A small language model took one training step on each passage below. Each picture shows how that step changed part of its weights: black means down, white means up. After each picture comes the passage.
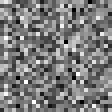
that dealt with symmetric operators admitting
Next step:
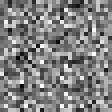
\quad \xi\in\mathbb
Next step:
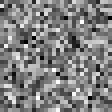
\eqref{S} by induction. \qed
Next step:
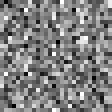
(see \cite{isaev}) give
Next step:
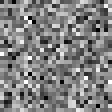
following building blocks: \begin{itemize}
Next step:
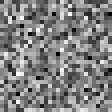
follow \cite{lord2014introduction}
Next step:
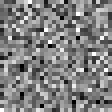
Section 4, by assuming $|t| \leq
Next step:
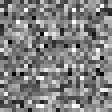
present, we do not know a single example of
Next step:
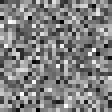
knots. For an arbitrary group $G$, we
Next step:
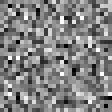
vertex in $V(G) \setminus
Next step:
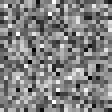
all points $x$, we say that the
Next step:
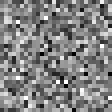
tensors on ${\cal G}_W^*$.
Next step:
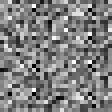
its edges set to the set of natural numbers.
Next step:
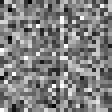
vertex set of $K_{s+1}$
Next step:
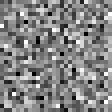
D\times S_S(k)
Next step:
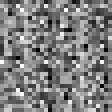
Whilst Fowler's notion of
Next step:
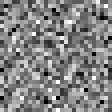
\emph{injective tensor product} of
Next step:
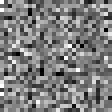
we prove that they are contained in a range of
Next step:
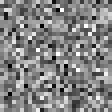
J_{p}}, \end{equation} for
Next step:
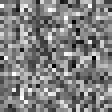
the domination number $\gamma$ and the
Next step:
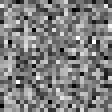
Feynman-Kac formula. They
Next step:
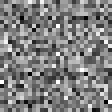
vector spaces $V$ and $W$ are
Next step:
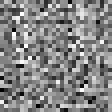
3-algebras \\ \hline $k =
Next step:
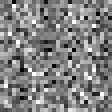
\maketitle \section{Introduction} The problem of
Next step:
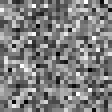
P.-L. Lions. \newblock
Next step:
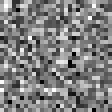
is the scale function and $T$ is the
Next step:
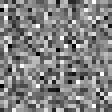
t}$. Conversely, for $t\in
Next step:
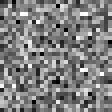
the Weierstrass theorem, the functions
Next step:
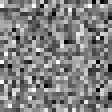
compact notation of the proposed model, Appendix B with
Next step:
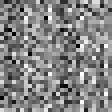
\langle \psi, \_ \rangle
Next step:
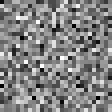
is included in the minimum. The more general definition
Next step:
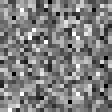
a local generator of the relative dualizing sheaf
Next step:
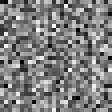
part of Theorem 1.3.1 holds,
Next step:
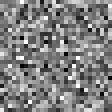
pole at $w$ which must be cancelled
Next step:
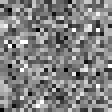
0$, define the function $V_{1,
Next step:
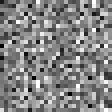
\tau_j \phi_j \notin
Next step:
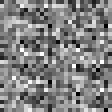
a small experiment on the example positions.
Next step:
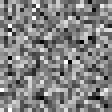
a model is chosen, another key consideration is the
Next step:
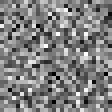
$f$ associated with the base to the
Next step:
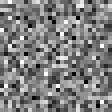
a wavelet vector if and only if
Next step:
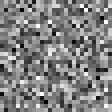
the new constant $\bar{B}_1 >
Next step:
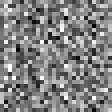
[yu]\in\A \iff
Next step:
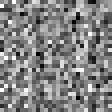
$S^*$ possesses the position vector
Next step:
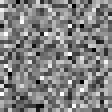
data with finite energy $u_0\in
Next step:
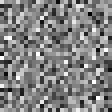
\end{aligned} \end{equation*}
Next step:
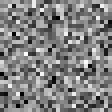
semipositive definite matrix, the objective function is
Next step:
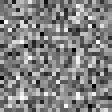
X_i \rightarrow Y$ are monotonic
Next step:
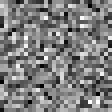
11C08} \keywords{Irreducible
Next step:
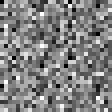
[8] in 1959 were developed to
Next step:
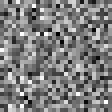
work, states that the category of holomorphic vector bundles
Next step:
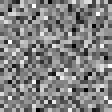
from $i$ to $i$ conditioned
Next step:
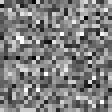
illustration. \end{remark} In
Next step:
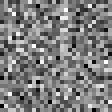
and $N\cap A$ is infinite.
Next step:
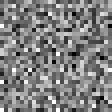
the BMSDD property with constant $L$.
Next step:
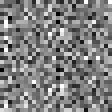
\in A$, and $k \in
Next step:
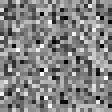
= \begin{cases} -1,\quad
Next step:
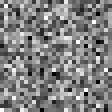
if it is $T_u$-invariant.
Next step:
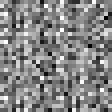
for multifidelity importance sampling}}
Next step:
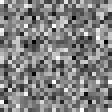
in a sequential decision-making framework,
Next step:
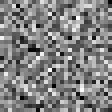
$p_i<0$ for some
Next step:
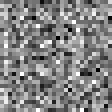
for each fixed } n.$$ Also,
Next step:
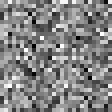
close to each other so that each set approximates
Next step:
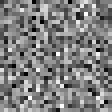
\newtheorem{example}{\bf Example}[section]
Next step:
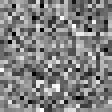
be a consequence of the next lemmas. In Lemma
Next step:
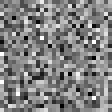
$R$. We define the distinguished representative of an
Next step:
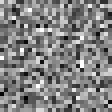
of the $p_1$ model has been
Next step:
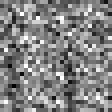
0} \rightarrow \reals_{\geq
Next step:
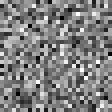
and $36$ subsystems, see Network
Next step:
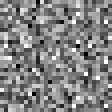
finitely generated, then the number of minimal prime ideals
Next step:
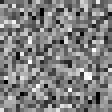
$\mathcal{A}_g$ for what they
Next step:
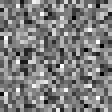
in the right nullspace of the matrix
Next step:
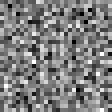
of gaze, and the position of the
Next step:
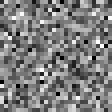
all $e^{it}\in\gamma$
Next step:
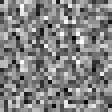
copy (first elements in the tensor product)
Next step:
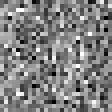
now our main class of examples. For
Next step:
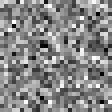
higher order algorithms are more efficient than running low
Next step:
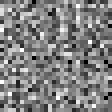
be a generalized Jordan derivation and $\tau :
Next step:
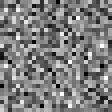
without any restrictions on codimensions between unit balls
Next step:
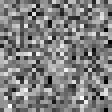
considerations into the growth process. Third,
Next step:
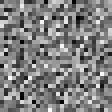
the middle layer consists of $\graphline$
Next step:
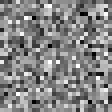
above two cases, but we have not considered this
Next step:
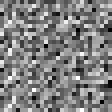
a two-sided hypothesis for the mean of a
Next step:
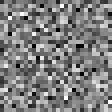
of $r\leq x$ that can arise
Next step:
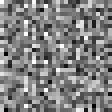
the publicly available benchmark collection
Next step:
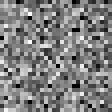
Balabdaoui and Wellner
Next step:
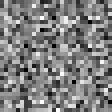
conservation of momentum and the center of mass motion for
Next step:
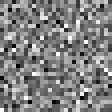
to the space $W_p({\mathbb
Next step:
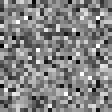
2. \end{align*} This implies
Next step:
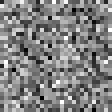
exponential number at most $(e-1)$ with
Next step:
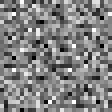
& \ldots & {k_1 \choose
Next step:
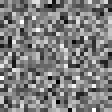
the same is true for the EJ\
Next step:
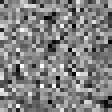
$\ln(t)$ only happens with very
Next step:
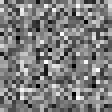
shows that all simple modules have Gorenstein-dimension at
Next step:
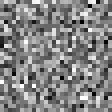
(jk2) edge[red] node{}
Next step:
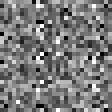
\codim{\text{\rm codim }}
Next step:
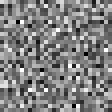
the Reeb vector field of the contact form
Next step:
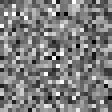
of $(\bar A,\bar B)$, also corresponding
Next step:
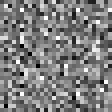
not on $\psi(C)$. For any open
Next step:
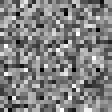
the part involving $ z_2 $ contributes
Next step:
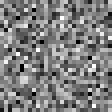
with the other methods. Note that, when
